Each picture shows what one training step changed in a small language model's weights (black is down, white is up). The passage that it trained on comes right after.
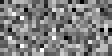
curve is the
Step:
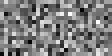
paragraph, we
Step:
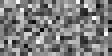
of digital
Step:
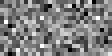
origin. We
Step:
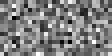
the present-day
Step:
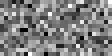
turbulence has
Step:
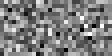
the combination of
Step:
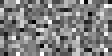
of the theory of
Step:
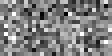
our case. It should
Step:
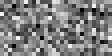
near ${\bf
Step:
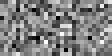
been referenced
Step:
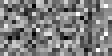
the selection of the
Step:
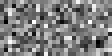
arbitrary but
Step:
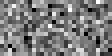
social conditions,
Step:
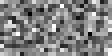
been interpreted as
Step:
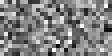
&\quad \times
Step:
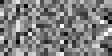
model for a single
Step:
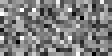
with data for noise
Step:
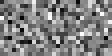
opposite and
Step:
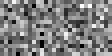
the corresponding diagram
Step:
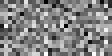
We assume the following
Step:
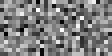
by torquing
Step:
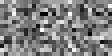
point equations,
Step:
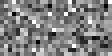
competences and
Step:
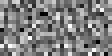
that if an operator
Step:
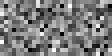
to store and
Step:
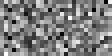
the participants
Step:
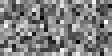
opt for the
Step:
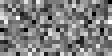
Sur les
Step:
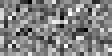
attached to
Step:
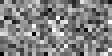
is referred to
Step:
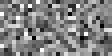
associate a function,
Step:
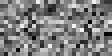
are accessible,
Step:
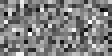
induced renal
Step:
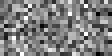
limit from the cone
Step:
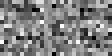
Regarding the
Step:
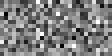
WF and the
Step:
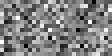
Once learning and
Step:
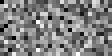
the chemical
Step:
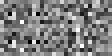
the reviews in
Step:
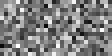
of a stable
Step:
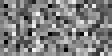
robust optimization
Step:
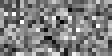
is governed
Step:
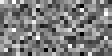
+ \int d q
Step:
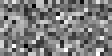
the time evolution
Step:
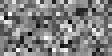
local root number under
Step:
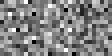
the same proof of
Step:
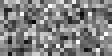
diagram of a
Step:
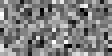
short to study it
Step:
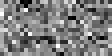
pour tous
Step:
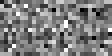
because their path
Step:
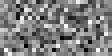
majority of
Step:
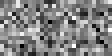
defined below play
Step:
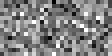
was aimed at
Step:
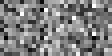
a pool of
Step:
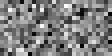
give an error
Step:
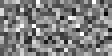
in the production
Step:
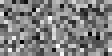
be very neat,
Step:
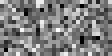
via generalizing
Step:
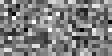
event known.
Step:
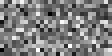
energy. The radial
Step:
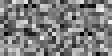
for all $x
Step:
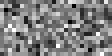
variate central
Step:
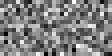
By applying
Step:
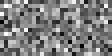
of our event
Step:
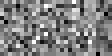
boards led
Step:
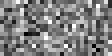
of $M$ and
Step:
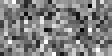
A pseudo
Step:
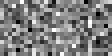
since if we really
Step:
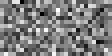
that a related
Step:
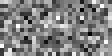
gives an approximation
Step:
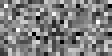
content for predicting
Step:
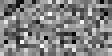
maximum at
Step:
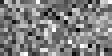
is controlled by
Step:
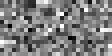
following two assertions
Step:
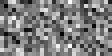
distance in total
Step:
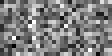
Our study shows that
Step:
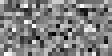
undersampling our
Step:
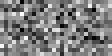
enough to be of
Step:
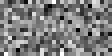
the parametric part are
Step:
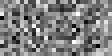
then at most one of
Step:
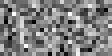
were reading them in
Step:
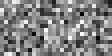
for promoting
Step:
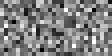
the conventional
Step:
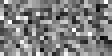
allow it. They
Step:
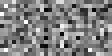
during multiple health
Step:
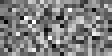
to **track
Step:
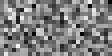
the validity
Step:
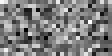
during sports.
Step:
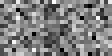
solutions may be
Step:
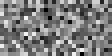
the sequence long
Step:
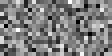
of blazars
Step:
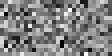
documented in
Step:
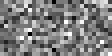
Test} We
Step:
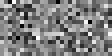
\dots r-1
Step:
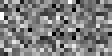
follows from the fact that
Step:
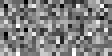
cultural and
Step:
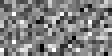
definitely bounded
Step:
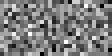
S, Roca
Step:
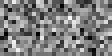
the distance between the
